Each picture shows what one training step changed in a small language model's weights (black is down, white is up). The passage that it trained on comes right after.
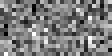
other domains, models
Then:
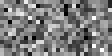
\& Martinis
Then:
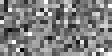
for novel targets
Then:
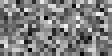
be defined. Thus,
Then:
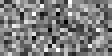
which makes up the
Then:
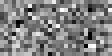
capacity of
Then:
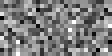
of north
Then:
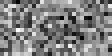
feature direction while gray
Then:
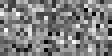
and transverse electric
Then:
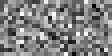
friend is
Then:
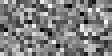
thus the density operator is
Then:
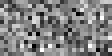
of the eigenvalues
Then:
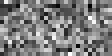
DNA to be
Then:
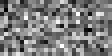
which corresponds to 16 times
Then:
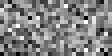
of validity of this
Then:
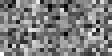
extension, the
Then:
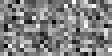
processes which is closely
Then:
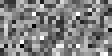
the calculation of the scheme
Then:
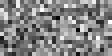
in recent years.
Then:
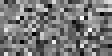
applying ${\mathcal
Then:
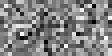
were used to construct a
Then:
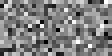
New Technology
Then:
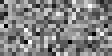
accelerating cloud,
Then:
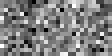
functionality was observed.
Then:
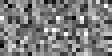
indicated different regional
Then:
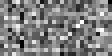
length, which varies
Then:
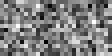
rule to calculate the
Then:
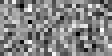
These qualitative
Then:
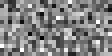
for the turbulent
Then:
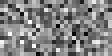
attained if and only
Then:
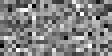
performs better than
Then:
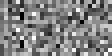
photons, which may
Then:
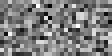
depicted in
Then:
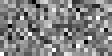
either broken or
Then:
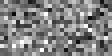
It was shown that the
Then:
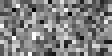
grain growth in
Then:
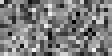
smeared over a
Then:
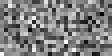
corresponding wavelength depends on $
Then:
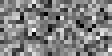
overlap with tensor
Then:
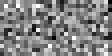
recently detected by the
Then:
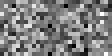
molecular orbital
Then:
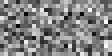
there is no singular vector
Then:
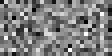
steps: First,
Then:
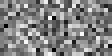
damped by a
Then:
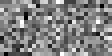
mass. From this
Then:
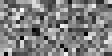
coherent noise and
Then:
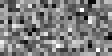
for the probability distribution,
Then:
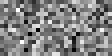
may also be the case
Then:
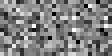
axis we did not
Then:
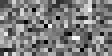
NSF Grants
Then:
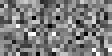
along with a real
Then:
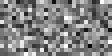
then minimize the free
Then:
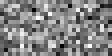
matrix $\Sigma$, and
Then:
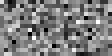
over the past few
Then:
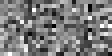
also thank J.
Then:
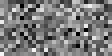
enhance the potential
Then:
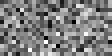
can no longer be
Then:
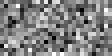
e_0 \cdot
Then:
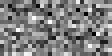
carrying a
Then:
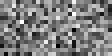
integer number of
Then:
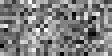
subtrees of
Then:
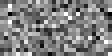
velocities and average over
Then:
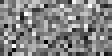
nonlocality scale are
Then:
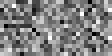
points. In our
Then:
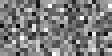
addition to those obtained from
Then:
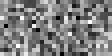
changes its nature according to
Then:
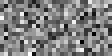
it becomes lower when
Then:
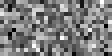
and the replace
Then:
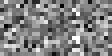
are not invariant. The
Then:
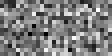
the atmosphere
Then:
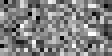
correlations between the
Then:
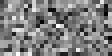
periodicity. For
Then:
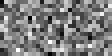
PCPC code
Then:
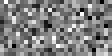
compute the polaron effective
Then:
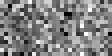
is equal to \be
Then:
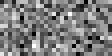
current $J$ to
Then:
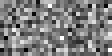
addition to the simple
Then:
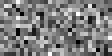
made of the amplitudes
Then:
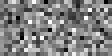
disadvantage of
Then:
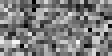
and $f \rightarrow
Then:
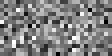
is not clear whether or
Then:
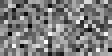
experiments on InP
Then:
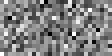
not converging to
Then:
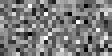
other hand carry no
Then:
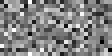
is the following:
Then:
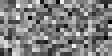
inhomogeneous ground
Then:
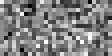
light onto the
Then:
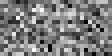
$\delta$ is
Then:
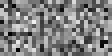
of driving,
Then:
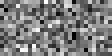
ECOs, can
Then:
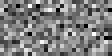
and 2 respectively. The
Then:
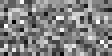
We find that for the
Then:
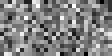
convenient function.
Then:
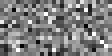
Such cases can be
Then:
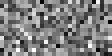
of the following discussion,
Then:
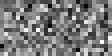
an arbitrary integer
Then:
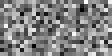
are an order of magnitude
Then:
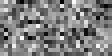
identification as state evolution
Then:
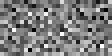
will produce light curves
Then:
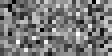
accurate results, the full
